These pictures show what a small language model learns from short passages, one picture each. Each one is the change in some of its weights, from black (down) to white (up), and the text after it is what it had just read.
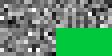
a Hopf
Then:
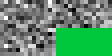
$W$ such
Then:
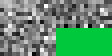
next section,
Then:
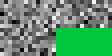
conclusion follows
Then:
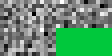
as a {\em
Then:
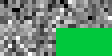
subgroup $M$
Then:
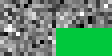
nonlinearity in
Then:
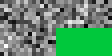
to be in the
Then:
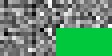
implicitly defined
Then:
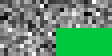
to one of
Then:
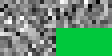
been used in
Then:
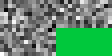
is identical to
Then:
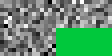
approaches to
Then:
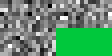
note that since
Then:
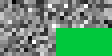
constant sign.
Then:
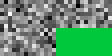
models for an
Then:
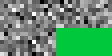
has a fixed
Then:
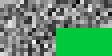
a certain
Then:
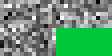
\lambda & =
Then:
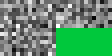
below, where
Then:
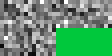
existence, local
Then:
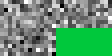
defined by the
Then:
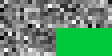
correspondence between
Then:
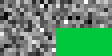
to solve the
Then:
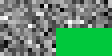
to be defined on
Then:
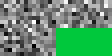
alternative proof
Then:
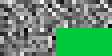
as in Remark
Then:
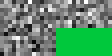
this regard
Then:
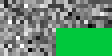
containing $
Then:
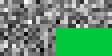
Theorem 3 of
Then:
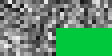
function of the random
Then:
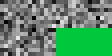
that a $\varphi
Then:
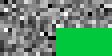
is not an element
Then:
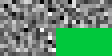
while being
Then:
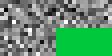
corresponding to the model
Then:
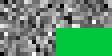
is a special
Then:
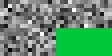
\vdots &
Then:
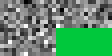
On top of
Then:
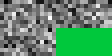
$T \otimes
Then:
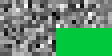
This shows that the
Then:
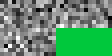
if $X$
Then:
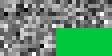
the classical
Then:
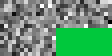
problem run on
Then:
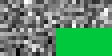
of both the
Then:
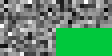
& \sim
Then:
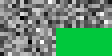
the results of the
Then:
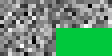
\] As a
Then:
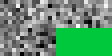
We will use
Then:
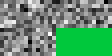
notion of
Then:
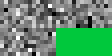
This is an
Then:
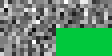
a Theorem of
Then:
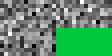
a rather simple
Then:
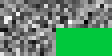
must be a
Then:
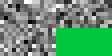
in fact are the
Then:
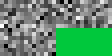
is uniform the
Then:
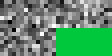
within them
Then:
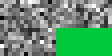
our integration
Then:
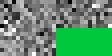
2 edges and
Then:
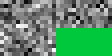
smooth property variations
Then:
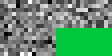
all operators which
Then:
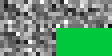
existence of
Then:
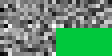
the end result,
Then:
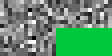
\le m (
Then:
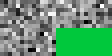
Thus, the
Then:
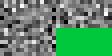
connection defined as
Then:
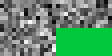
dimensional, so
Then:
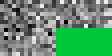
$h$ obtained
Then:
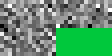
as seen by
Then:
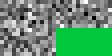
theory involving
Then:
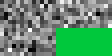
to solve,
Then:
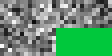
i$ where
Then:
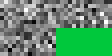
the following, given
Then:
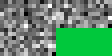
sufficient to
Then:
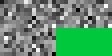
ordered field
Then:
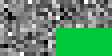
& \sigma
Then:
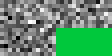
more suitable
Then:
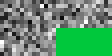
to choose the
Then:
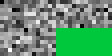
lemma in
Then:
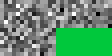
field. Both
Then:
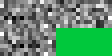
observe the
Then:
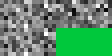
by energy
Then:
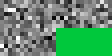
and top to
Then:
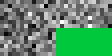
to $\lambda
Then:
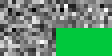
\in E &
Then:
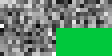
more or less
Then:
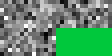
rest follows by
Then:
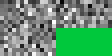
Numerical analysis
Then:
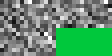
Lie theory for
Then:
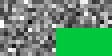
of this method is
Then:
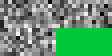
For the simplest
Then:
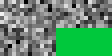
Suppose that
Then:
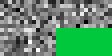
cycle of
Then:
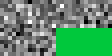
circle are
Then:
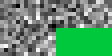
From the
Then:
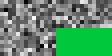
mesh is
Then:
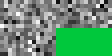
for a general
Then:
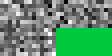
those given by
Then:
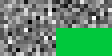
de la distribution des
